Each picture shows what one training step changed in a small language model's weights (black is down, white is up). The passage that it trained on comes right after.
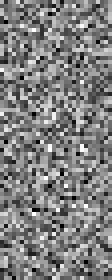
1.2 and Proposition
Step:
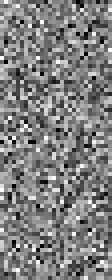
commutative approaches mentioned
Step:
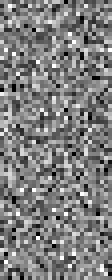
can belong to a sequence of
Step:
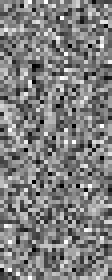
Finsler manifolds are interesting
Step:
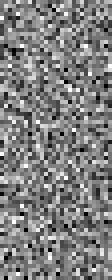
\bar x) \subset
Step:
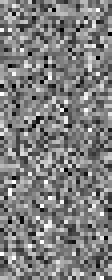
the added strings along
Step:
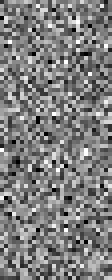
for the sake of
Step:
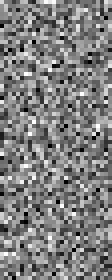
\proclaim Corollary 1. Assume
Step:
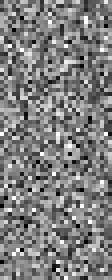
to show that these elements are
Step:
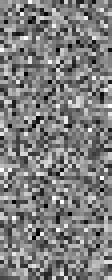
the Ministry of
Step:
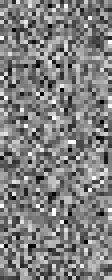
for the orbifold order of
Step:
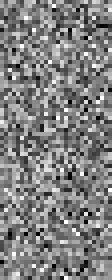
was supported by the National
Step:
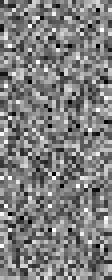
solution. A key step
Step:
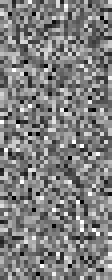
of singularities, but
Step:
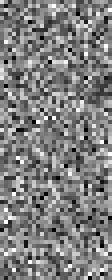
multiplication $\TrP$
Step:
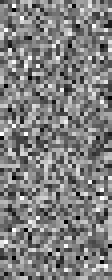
zero divergence vector fields on
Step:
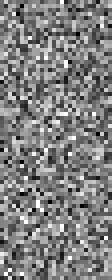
yields \begin{align*}
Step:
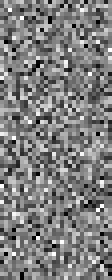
the first eigenfunction of
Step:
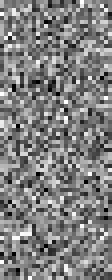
illustrate the three types of
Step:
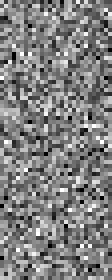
short. Then we can
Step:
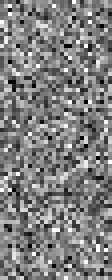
need to be described explicitly
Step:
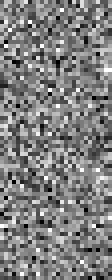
know that $1\le
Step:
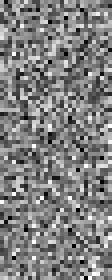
$V$ which is
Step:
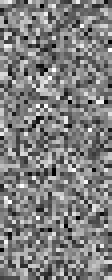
the previous problem is really
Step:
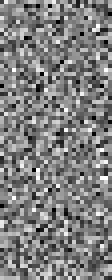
filled with an
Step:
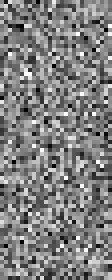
\end{align}} Let
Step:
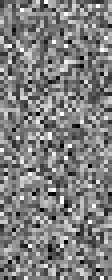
to known estimates due to
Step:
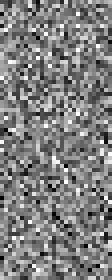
them being bounded. It is
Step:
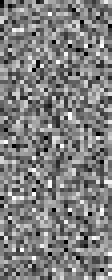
M$ is given by $
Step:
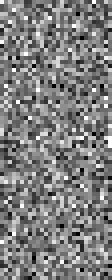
\dots & {\mathfrak
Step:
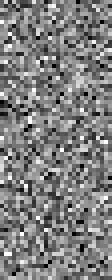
= 2$. We separately
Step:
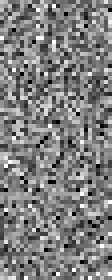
with $\omega$ and
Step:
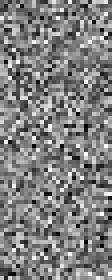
space $X$ we denote
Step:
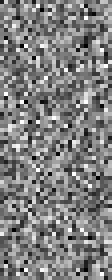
Next, fix an
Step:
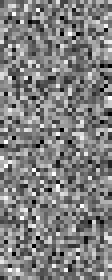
pair on $W$. By
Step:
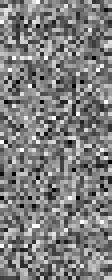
critical point of the Lagrange
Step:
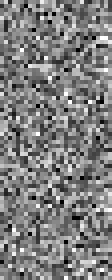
observation here is that there exists
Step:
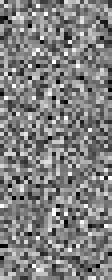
for these models. The
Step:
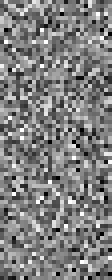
we let $\xi$ approach
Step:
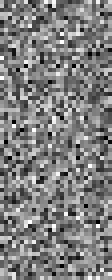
from 0. On one
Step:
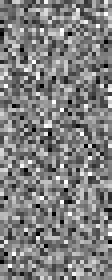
direct sum, such that the
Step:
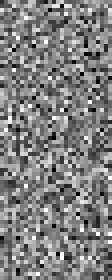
biological species, see
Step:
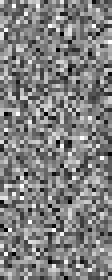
velocity regularity and pointwise
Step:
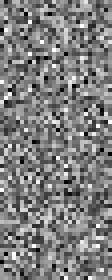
using radicals and
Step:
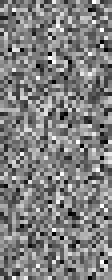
Section \ref{section:
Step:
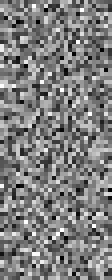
Cg + g \otimes
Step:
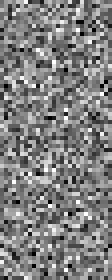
also if we apply Lemma
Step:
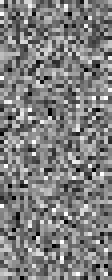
in the proof of Theorem
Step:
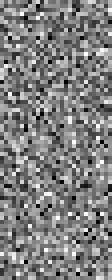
la plupart
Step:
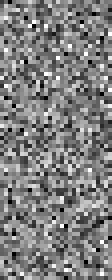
We are going to prove
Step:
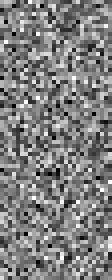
sense ''totally
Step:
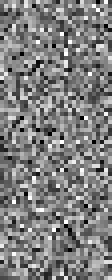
the latter case, where some
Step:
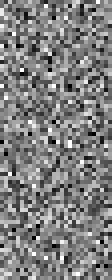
result of Shub and
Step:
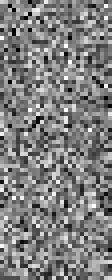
the same equation depends only on
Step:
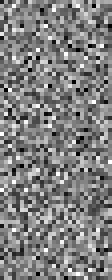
period is approximately equal
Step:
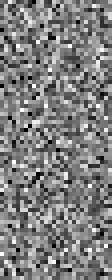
the transcendental equation
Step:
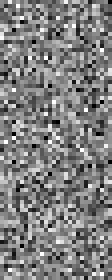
$2$ whenever
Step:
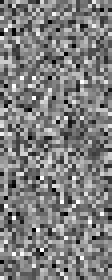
by a pair of power series
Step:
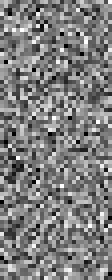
relative symplectic cohomology of the
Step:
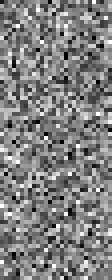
prove the theorem on curves:
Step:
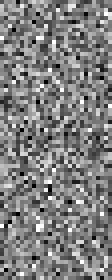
with $n$ vertices such
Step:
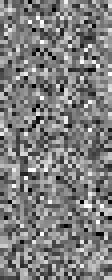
the following propositions,
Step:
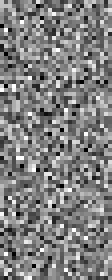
by NSF award
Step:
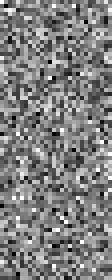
Application of the theory of
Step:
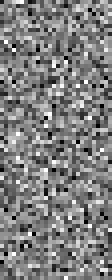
where each self-intersection
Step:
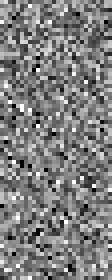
estimates in the form of
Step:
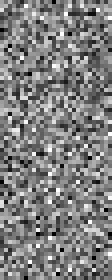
obtain, $$\Xi \geq
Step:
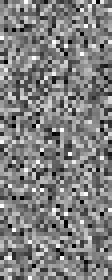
number of irreducible components of a
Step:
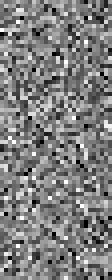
of $C$ rather
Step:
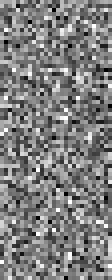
realizes $\hat d$,
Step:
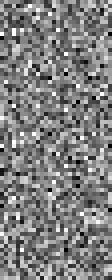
is a right localizable
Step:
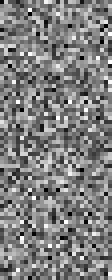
was generalised further to
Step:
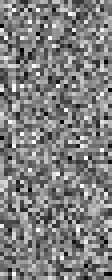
be a spanning tree
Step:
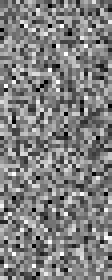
prove it for $n$
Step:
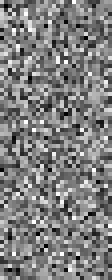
on the following hypothesis:
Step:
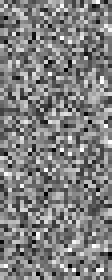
=\left( \theta
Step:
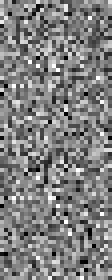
the last two inequalities
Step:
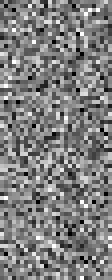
of investor behaviour by
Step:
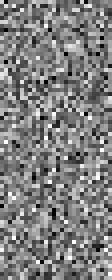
structure group with finitely many connected
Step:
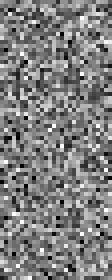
existence results in compact domains
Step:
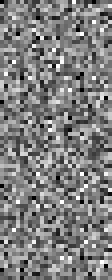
Math. Soc.,
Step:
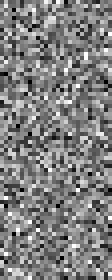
authors thank J.
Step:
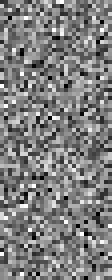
Picard fibration
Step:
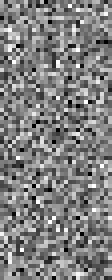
is amenable relative to
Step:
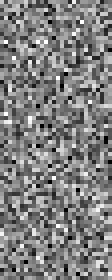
ten equidistant
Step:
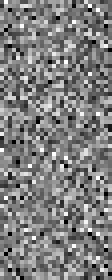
for the deterministic part,
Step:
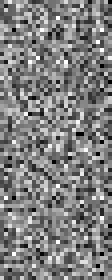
because whenever we
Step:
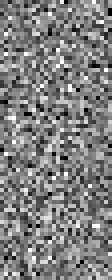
for all $i \geq
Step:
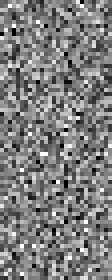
latter gives a way to
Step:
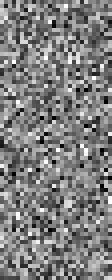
parts of the mean
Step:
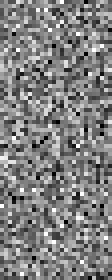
$I$ admits a finite
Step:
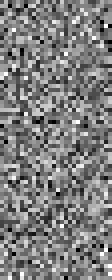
generate the operator matrices defined
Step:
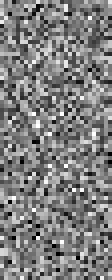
the derived spectrum of
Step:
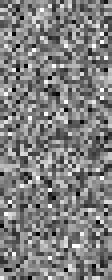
applications'' in preparation
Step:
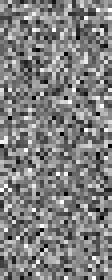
media, the
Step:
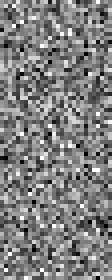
$i\neq j$
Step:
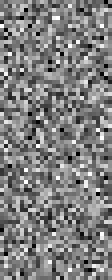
and numerically search for
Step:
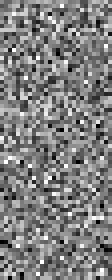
an Abelian group. We
